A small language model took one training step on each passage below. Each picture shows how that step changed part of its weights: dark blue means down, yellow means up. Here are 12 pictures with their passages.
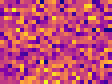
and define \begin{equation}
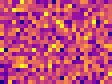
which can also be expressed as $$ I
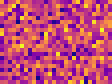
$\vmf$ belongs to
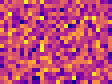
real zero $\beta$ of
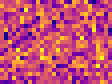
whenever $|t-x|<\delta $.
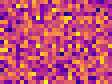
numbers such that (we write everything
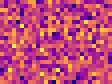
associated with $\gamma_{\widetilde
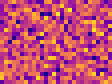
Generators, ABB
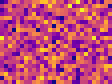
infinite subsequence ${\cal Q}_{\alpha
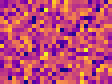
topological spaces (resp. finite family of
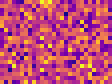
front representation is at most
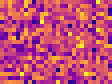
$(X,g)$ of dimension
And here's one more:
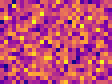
norm of $\fma f$ is
